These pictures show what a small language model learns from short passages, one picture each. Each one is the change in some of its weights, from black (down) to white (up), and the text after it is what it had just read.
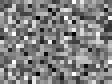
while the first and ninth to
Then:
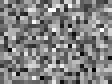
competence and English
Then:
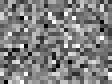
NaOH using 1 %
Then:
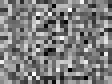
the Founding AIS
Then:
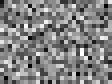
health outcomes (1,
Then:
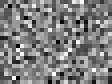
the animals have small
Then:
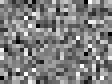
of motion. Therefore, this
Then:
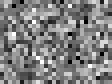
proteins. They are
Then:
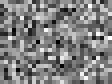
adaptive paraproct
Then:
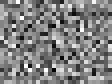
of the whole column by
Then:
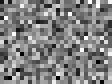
and OR, Triangular
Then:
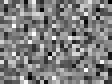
region of size approximately
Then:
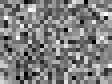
C^L a set of local
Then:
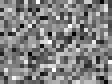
B.A., Kaya,
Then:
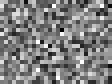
of Landsat bands
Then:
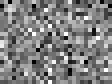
Interests The authors
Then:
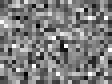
its allied proxy
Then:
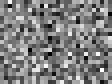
hybrid discovered for
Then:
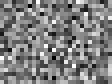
accounts for 12%
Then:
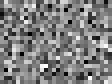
QFD addressed the
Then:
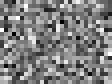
is considered a reference in this
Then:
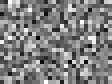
institutional quality index,
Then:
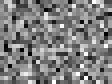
that is not constrained by a
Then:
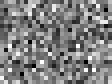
Ukraine in the field of
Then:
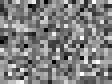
Physiology, National
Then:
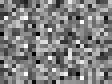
– Institute for
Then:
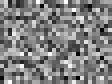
million internally
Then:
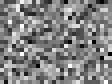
Minna, Nigeria in
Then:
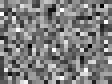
allow for the monitoring of critical
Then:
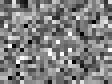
Islamic principles
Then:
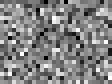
M&E Average Grade
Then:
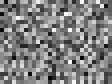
sublation: – purification
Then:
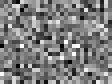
production of a minimal set of
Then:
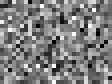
from the border. Further
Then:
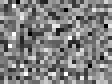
*humanitarian and
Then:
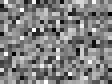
of interest The authors declare
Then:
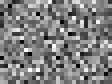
for new rice. The main
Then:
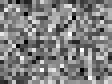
co-creating the
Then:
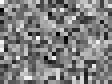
time effectively to feel
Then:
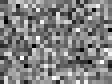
to the use of social networks.
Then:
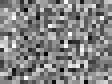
**RDM service**
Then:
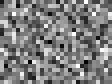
workplace accidents and
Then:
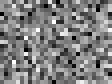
post-operative case
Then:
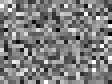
of distinct elements of
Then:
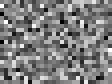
in the antimicrobial
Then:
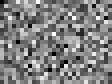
4 of the countries, but no
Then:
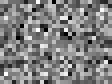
Field Survey
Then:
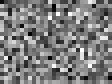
emerged into the test box
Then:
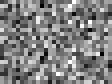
stakeholders. According
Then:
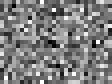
vitro Partial
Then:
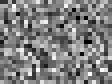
in mathematics. One
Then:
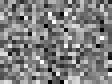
NaOH used were of
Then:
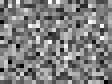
Apart from the usually high
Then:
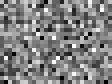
study, it might be
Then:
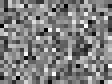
reducing the use of animals
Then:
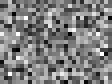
but which prove cumbersome
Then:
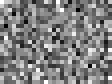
buildings should be inspected
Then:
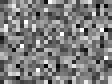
students do not understand the material
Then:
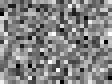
effort, and emotion
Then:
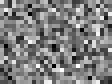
at 25 °C Failure
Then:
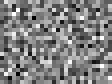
intervention asks people to
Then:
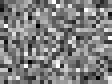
implement effective solutions in a timely
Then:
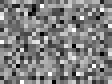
clean energy will be recovered
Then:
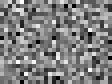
strategies are available for this
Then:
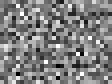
of this scourge can also be
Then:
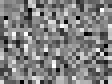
survey questions that do not
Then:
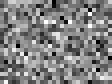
traditional imaging and
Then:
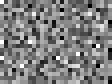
Table 7. Results of
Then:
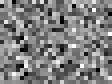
to a free and free
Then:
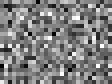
old. Based on table
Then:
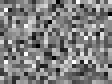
tal structure of **1**
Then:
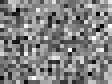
data regarding the implementation and
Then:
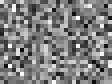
*in vitro* activity of
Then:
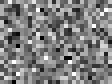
from height, domestic
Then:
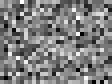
syndrome: an
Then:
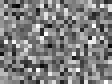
large bins in order to
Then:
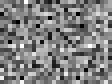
V contains by far the
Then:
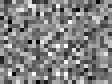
Transient Without
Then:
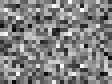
o m a c h w i t
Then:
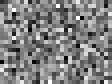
Statement The data and R
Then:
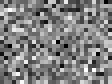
patents filing, press &
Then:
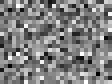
competing interests exist.
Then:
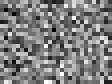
comparable fertilization and
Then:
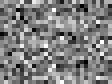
low combustion quality (they
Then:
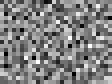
Social Sciences), version
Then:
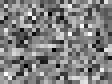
pathogens [4]. For
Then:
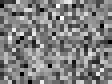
are very big barriers
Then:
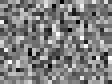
of threads in memory
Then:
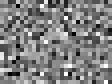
Medicine*, 6,
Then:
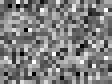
when you fulfill the information
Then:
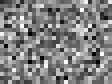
then this text may attest to
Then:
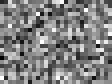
gain hands-on
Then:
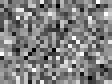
long-read sequencing for
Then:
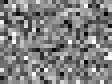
of the receptors,
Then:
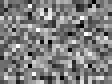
a privileged environment where
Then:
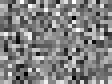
a script can be topic
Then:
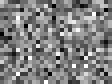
is important to ourselves.
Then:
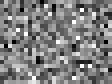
installed and then, the
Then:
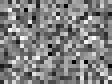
raised with fascia if
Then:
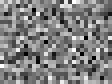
is the most common case [3].
